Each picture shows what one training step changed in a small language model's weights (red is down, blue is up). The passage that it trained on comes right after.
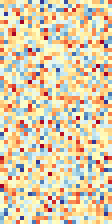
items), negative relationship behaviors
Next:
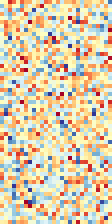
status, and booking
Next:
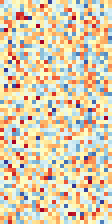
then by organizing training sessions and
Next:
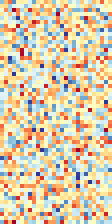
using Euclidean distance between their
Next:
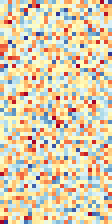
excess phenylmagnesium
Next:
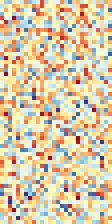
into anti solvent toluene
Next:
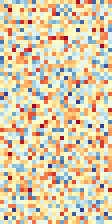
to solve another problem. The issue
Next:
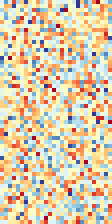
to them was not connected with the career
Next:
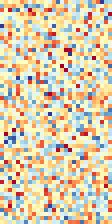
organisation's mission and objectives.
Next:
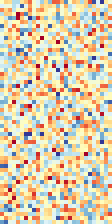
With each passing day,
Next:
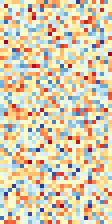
of our lives; for example, we
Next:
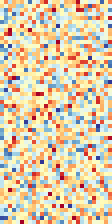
Equality among gender, Justice
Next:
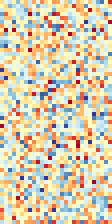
the impact of technological tools becomes
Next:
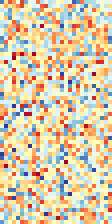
of the company; hence, this
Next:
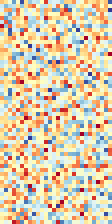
readily removed by TDE
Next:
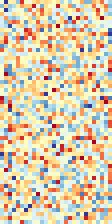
policy gaps in a gender based
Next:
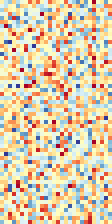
However, the effects of varying
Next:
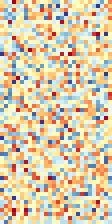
torsional buckling analysis
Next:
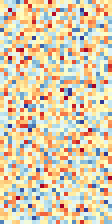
competencies. These findings
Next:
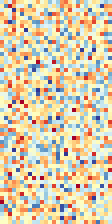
poor prognoses, such as the
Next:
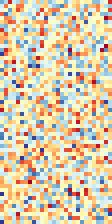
children's literature in comparison to the
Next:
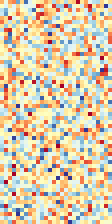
country for developing key innovations;
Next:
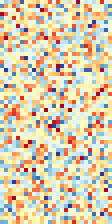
pore diameter range. Based on
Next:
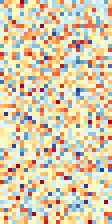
of pearlite decreases, the
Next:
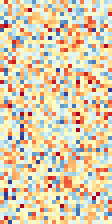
Organization (ISRO) and
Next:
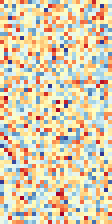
known that in the sacred sources
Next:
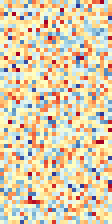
platforms, measure the parameters of
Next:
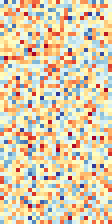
and has various effects in different waters.
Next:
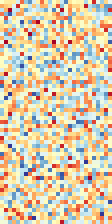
by satisfying all their
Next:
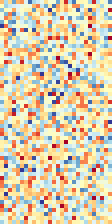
MV/m, which realizes the
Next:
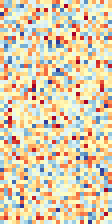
programmes Project Coordinator:
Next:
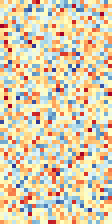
undamaged plate are the
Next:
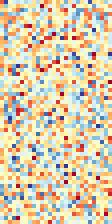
Mansingh Jeyabalasingh
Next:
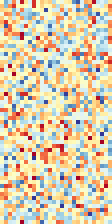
& Writing Learning
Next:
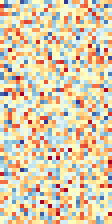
vulnerable or marginalized groups
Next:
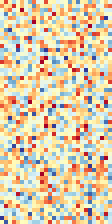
shows Scanty discharge. On
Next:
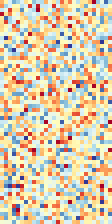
layer comprises the differential
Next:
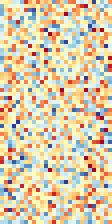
from the lowest (OLGA
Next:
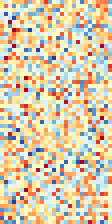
each stick electrode must reach
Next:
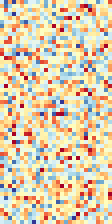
cells, *Biochem.
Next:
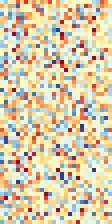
Hübner, 1822 which
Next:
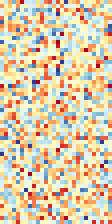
How to cite this article
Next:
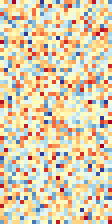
examine the long run relationship under
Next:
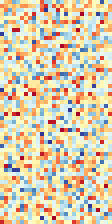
and affinity criteria such as
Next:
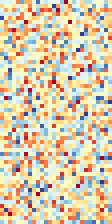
date. The first evidence that
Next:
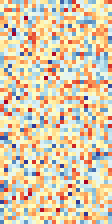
research design and sourcing data secondarily
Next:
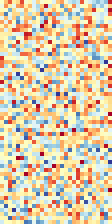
with static strain or with elastic
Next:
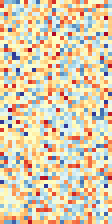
the importance of clear and accurate
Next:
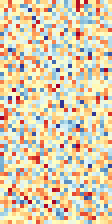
respective 3'-CITEs
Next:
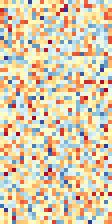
key and secondary degree at measure
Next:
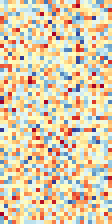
the potential to increase the productivity and resultant
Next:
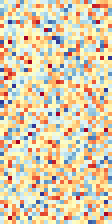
intrusion detection 49
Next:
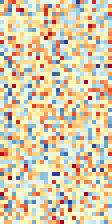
performance. Theoretical Literature
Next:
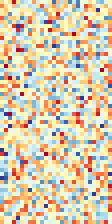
used. Its conversion ratio
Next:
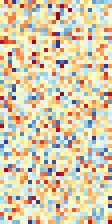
created. 3 Conclusion Arachne
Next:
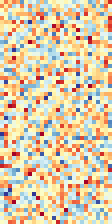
College and Hospital,
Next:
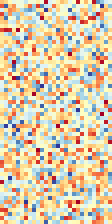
exercises when students send
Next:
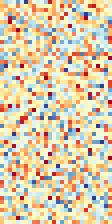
the remaining regions, nearly
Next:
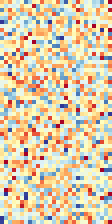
of Occupation OECD
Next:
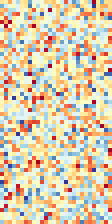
development, and community empowerment in the
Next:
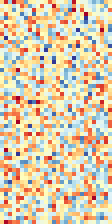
each bar, by minimising the
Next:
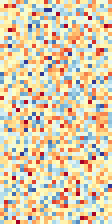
be noted that, although it was
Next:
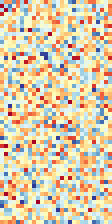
give birth in a place that
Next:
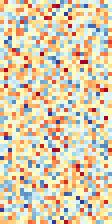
of religion in 1967 by the
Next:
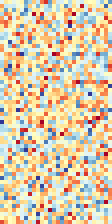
consists of multiple parts which are not
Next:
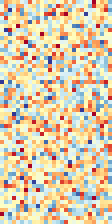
system could operate. The laboratory
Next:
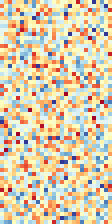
associated with the concentration strength of
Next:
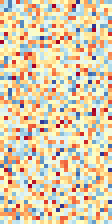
geothermal systems. The 7
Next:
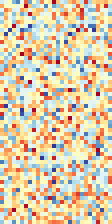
the way the authors actually calculated it
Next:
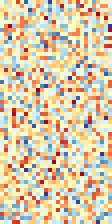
analysis were carried out on Jeol
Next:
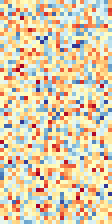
reducing external nutrient
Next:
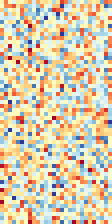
that can arise during pregnancy include
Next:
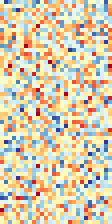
restoration measures for biodiversity
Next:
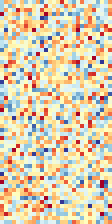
shown to mediate inflammation in
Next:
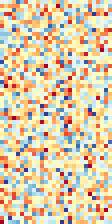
and *Pieris* sp.),
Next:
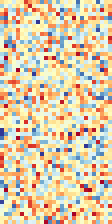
policy design and investment in waste
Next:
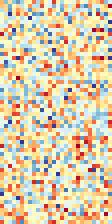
stay true to the master.
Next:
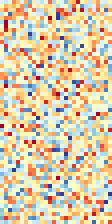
Professor in Biological
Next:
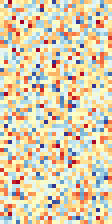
firstly, is a component of knowledge management
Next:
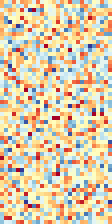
industries is the economic aspect of
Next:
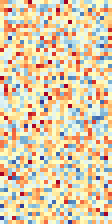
dynamics of Islamic financial
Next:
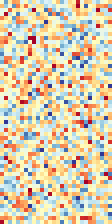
on comprehensive testing programs and
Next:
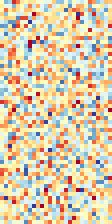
generally small, we retain the full
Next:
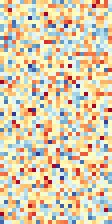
need to evaluate TXA's
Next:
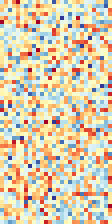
these phenomena in a coupled
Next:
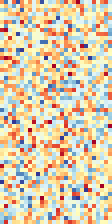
6). For managers, people who
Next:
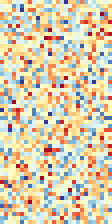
designed artefacts are intended to
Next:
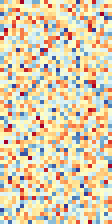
and Study type. Population:
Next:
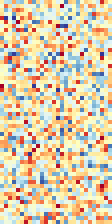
$J(\theta)$ to find the
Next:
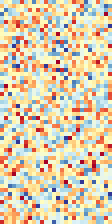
and UbL proteins would
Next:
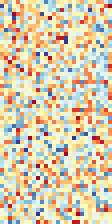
land and machinery costs is
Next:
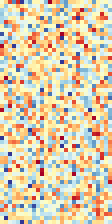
Growth and Sampling.
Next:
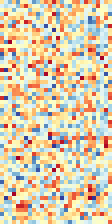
their expectations. In this way,
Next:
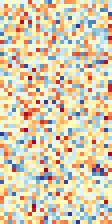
the freedom of research in the
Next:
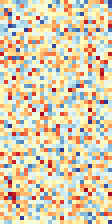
The longest observed SET inside the
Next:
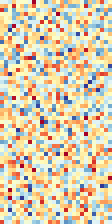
to the user community. YES Provide
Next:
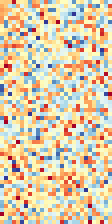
too are disciplines into their
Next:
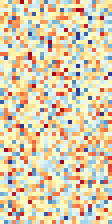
distributed Bachelor of
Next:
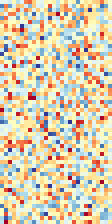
(Hilde M Olerud) and
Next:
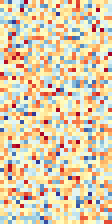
for a Phase IIB
